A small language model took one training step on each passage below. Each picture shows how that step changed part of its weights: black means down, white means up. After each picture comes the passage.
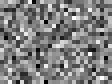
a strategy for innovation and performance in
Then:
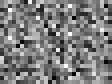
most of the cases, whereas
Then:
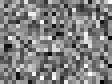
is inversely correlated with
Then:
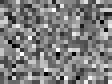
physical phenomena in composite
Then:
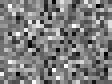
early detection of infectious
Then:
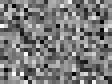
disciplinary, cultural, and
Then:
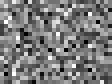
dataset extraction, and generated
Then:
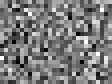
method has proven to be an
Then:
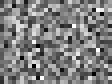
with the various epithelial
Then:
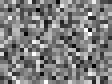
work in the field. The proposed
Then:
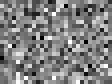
the predictor variables (internal
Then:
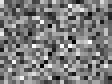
of the treatment on some of the
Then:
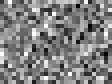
RCA can be used for
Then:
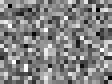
the main rotor blade 1
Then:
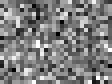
alone. This knowledge gap
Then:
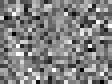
‘foreground sensorial,
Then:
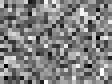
the fixture.
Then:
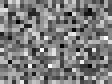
50 human cadavers
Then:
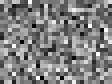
Motivation is influenced
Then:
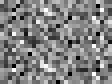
reaction, Infinite
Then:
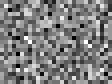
agreed to participate in this
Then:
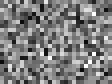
focusing on bird species that
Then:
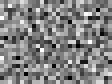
for each step/phase
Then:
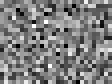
overcome the challenges that have been
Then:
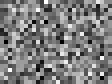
were retrieved and 17
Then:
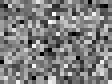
Institutions In Yobe State
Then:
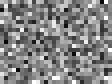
The effort to evaluate and
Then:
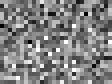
genetic algorithms [19],
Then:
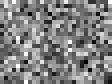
systems. This is confirmed
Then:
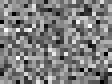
other consonant besides
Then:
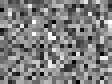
initialize the AAD process in
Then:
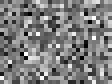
examined. Various authors have
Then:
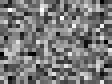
perforated square
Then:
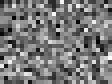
nominated as control.
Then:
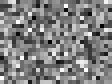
independence and uniform distribution
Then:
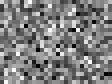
operational efficiency, and contributing
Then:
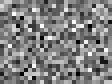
the centrifugal step
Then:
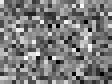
of nutrition in sow
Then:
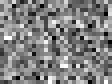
institutional transformation University of
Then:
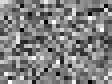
cell replacement, tissue
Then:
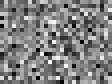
been observed to have a significant presence
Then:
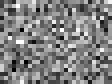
is an important requirement for the
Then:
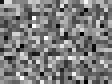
generally provides greater statistical power than
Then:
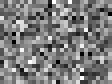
sleep hygiene
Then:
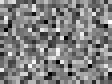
from seamlessly accessing
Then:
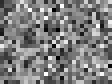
communication is permitted.
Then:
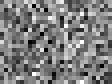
disease of sweet pepper
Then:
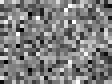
degradation level, cells can
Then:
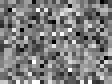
disguise what they
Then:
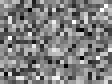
Water Distribution Networks
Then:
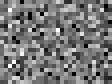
on the inner world of the
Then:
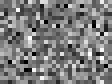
and they were significantly lower in
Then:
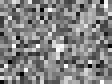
the bridge can be found
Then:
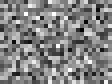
the countries 35 examined.
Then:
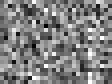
were 25% higher than those of
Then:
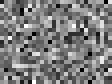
Mo Gabr²,
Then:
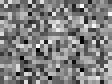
good ventilation, providing
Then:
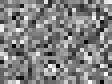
is because such shallow model
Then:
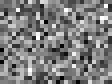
and the recommendations produced by
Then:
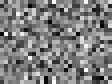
serve as community hubs
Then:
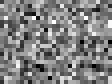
skills can be regained, without
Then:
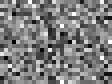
within the watershed
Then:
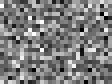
during casting and testing
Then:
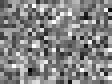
putative precipitating
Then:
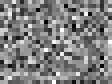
works to strengthen public support for
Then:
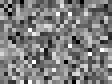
overcome obstacles to
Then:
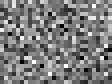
or chemical compound, some moles
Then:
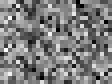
system quality, information quality, and
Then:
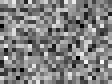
thereafter. As local
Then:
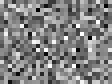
between the principals'
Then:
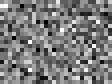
of one hour; other
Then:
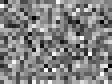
thermoelastic effect or because
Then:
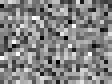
reasons for these differences? This
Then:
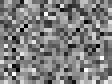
develop research on the application of high
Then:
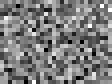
con una media de 2086
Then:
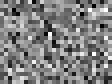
on the assumption that God
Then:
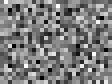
step A crucial insight, previously
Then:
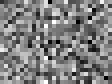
calcium silicate,
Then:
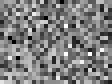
Income from extractive use
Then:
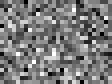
timing, parasites,
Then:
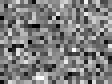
argue that this sequence
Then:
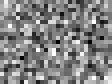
Regenerative medicine has
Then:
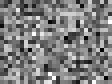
AL, Reynard
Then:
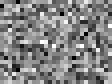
carries essays on issues related
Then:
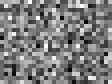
new instances of a service feature
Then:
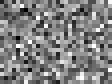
carried out. Contrarily to
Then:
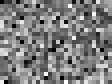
and that cultivation is possible
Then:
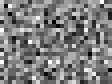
Myelopathy with
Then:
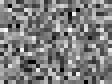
computed tomography and magnetic
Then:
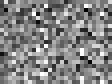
corresponds to (7).
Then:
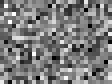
Moa Zettergren
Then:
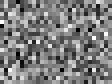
were constructed and presented to a
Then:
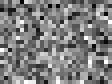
- **Analysis and simulation
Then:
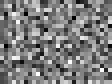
tutorials or
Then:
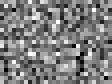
like biological and chemical elements,
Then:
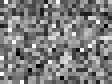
of freeform surfaces.
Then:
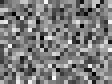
the macroscopic
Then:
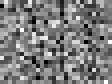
Communications and Dissemination
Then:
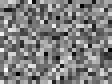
a more detailed discussion. Figure
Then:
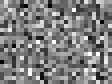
and evaluation has been signalled not
